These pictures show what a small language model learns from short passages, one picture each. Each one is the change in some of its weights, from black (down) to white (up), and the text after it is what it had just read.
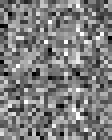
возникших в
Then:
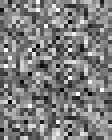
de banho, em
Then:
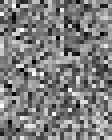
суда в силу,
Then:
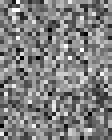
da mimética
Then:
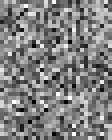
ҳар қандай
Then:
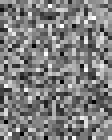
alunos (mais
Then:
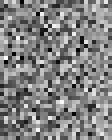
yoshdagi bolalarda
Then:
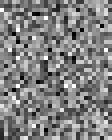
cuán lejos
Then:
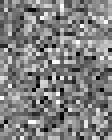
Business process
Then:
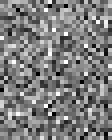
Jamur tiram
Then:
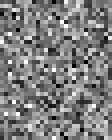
foi fundado em
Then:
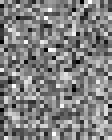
klas wieku
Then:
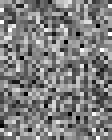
su salud y su
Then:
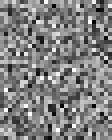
في الحصة
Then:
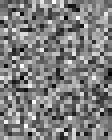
significativos na
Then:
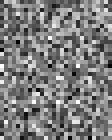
de investigación que
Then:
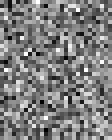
ello, a partir
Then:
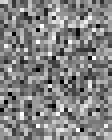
тенденция к
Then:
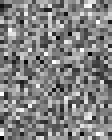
– Paris:
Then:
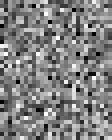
напруження -
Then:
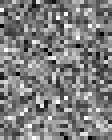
of the analysis,
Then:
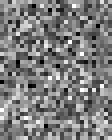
р. “Про
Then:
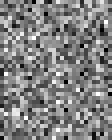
mos ravishda
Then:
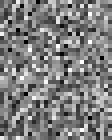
la libertad de
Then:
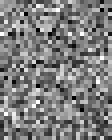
tolak dari
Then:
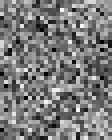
talablar asosida tashkil
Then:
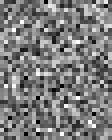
turgan muammolarini
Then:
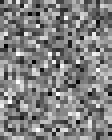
У цю систему
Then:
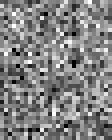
de sus hijos
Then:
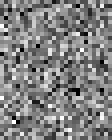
el momento el
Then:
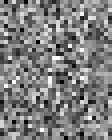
ascendência de
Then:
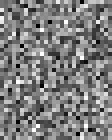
[4] Simon
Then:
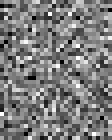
interpretativa e
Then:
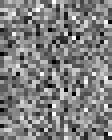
- Horsley
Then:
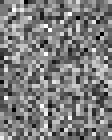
e organização por parte
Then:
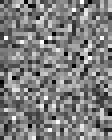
kaip į
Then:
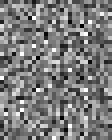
mm olinsa,
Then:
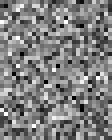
terima tugas
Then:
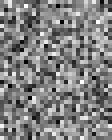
OF BEEF
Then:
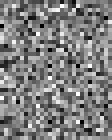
del Profesorado.
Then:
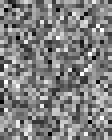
meio ambiente e
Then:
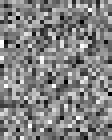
yang sama seperti
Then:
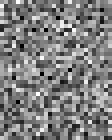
constituido por un
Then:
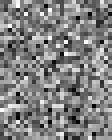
Education and Science of
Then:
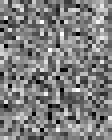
sin embargo, una
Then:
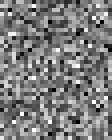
agrupación como un
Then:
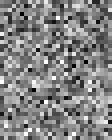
di Pordenone e
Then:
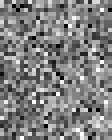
ularning taʼlim
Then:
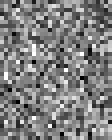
medicines in the
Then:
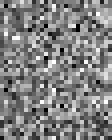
Foydalanilgan adabiyotlar
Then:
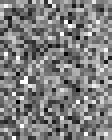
and Literatures
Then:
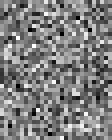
transparencia y los
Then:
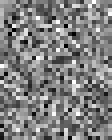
stratégique et
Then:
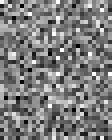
de pregătire
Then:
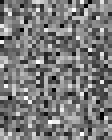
qilishi kerak.
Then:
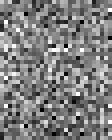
de genre et
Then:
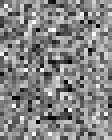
ishlaydigan yoki
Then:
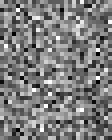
1. Recuerdos
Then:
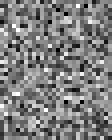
elecciones contrarias
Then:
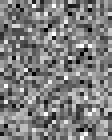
ini menggunakan
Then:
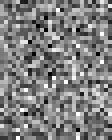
почвы с
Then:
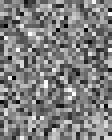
traz o papel
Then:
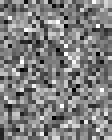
relève pas du
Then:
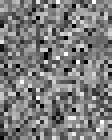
violencia contra
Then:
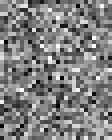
Bei dem Esel
